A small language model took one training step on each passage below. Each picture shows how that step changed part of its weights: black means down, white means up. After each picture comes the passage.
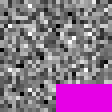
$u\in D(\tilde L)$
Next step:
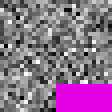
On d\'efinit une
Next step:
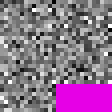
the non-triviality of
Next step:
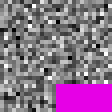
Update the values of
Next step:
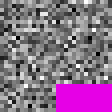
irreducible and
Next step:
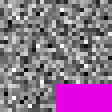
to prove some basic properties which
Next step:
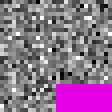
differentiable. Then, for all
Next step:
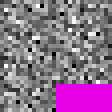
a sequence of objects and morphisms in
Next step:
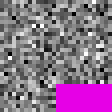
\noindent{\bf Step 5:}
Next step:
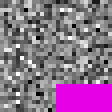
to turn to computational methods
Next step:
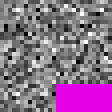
Math. Anal.
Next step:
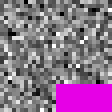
naive choice is actually
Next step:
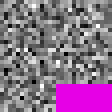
following result on composition of two
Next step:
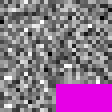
(time-dependent) flows may
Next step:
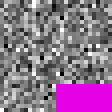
{\em Example.} In the case
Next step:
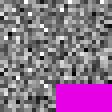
technique due to
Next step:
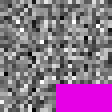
self-reverse distance
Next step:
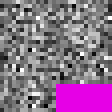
\in \Psi$, and we
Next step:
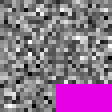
degree equal to the middle
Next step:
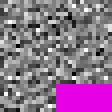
sometimes write $\G=
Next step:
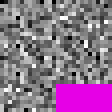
be checked by induction that
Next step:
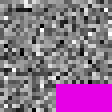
shared taxi, as seen
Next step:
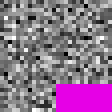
for general non-log-concave
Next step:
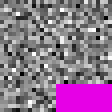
us write for shortness
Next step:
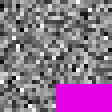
\mathcal{S}_\alpha, X
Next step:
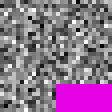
the hard thresholding
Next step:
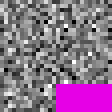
exterior domain.
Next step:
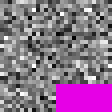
a single extra, tame,
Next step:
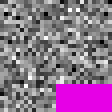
$$ can be interpreted as
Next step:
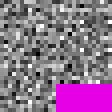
orthogonally decomposed by
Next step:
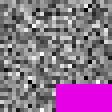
crucial role in the theory
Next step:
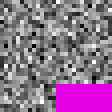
a constant $\kappa>0$ such that
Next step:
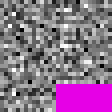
accuracy; 2) the
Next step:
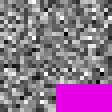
diagram, the $N$-action on
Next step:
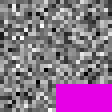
the size of bin should be
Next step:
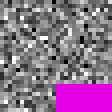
the central curve.
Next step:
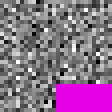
self-automaton if
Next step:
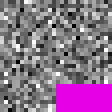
the so-called {\it
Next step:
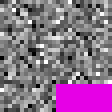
Global registration of multiple point
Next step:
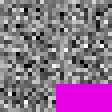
deal with homogeneous ideals
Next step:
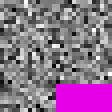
is $\gt n$ estimated
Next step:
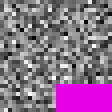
side vector and solve the resulting
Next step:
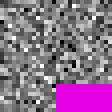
in $F_i$ we obtain a
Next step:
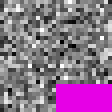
each eigenvalue $\l_j$
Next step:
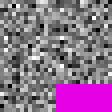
to connect the four ends by
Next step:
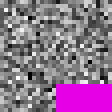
group a complete subgroup of the reals,
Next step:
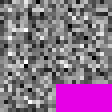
of grounded nodes
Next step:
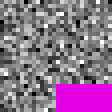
to $\bdw$ at
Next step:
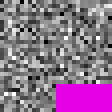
the number of roots in the
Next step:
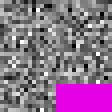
v^\eps\cdot \nabla
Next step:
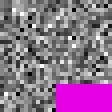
the local ring of the branch,
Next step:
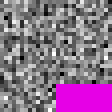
are in the same Hilden
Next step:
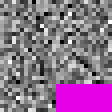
We will investigate these
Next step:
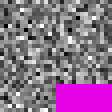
$k$. They describe paths
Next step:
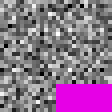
topology. This should result in continuous
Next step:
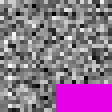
number of isolated vertices
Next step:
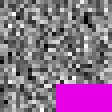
(2) viewed as a
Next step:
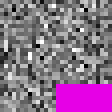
a smooth section of \bear
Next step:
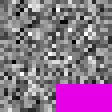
sparsity constraint. \newblock
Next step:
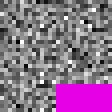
\end{equation} for all
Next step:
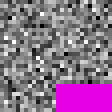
two specific points: the first is
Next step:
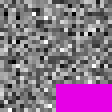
process is as follows. To
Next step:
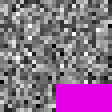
the prequantization
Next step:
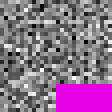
by assertion (i) there exist
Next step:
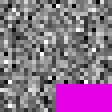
function for the Mandelbrot
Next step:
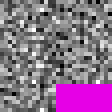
and there is a Markov
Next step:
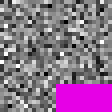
no need for training data in this
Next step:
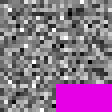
processing and mathematical
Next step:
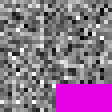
measure space $(X, \Sigma,
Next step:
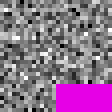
inclusion from boundary measurements, J.
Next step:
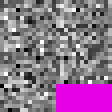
the cases when $\tau = 0$
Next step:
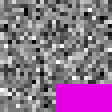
we are dealing with elements of
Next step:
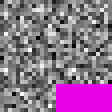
associé à $H'$
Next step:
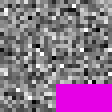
on the lebesque measure also
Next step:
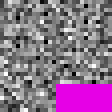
U + C$ and $U \cap
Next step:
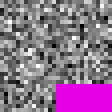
which means $\pi$ is Fell
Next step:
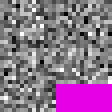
result \cite{Re} for characterization
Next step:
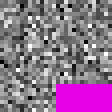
Problems,} Operator
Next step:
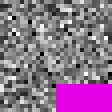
dimensions six and four.
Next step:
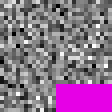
$g(x)$. Besides
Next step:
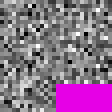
Fourier modes is given
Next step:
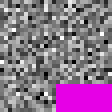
depends on material properties and
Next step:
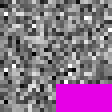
P} (\Lambda^r ({\cal
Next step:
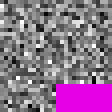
there exists a unique function $g$, such
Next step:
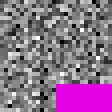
of the two definitions of the
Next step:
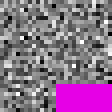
algebraic ideal whose variety
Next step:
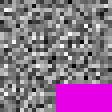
to the proximal setting, and
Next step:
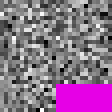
(ii) lead to the same weak
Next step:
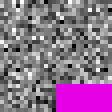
B-module M, {\rm
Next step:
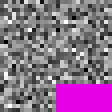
write down more general statements
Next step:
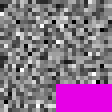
\begin{cases} 1 &
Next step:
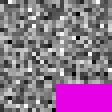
there are two cases: If the
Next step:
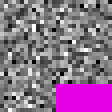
natural structure of a Lie algebra. Consider
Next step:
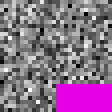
following we put stress on
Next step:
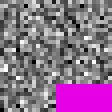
theorem. We begin by using induction
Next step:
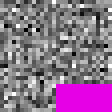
algorithms Shiva
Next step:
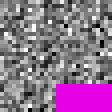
and hence we may assume $G\leq
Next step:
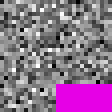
sequence, however $0S =
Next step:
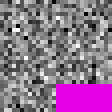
too good to exist.
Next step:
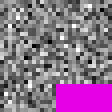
a satisfactory accuracy
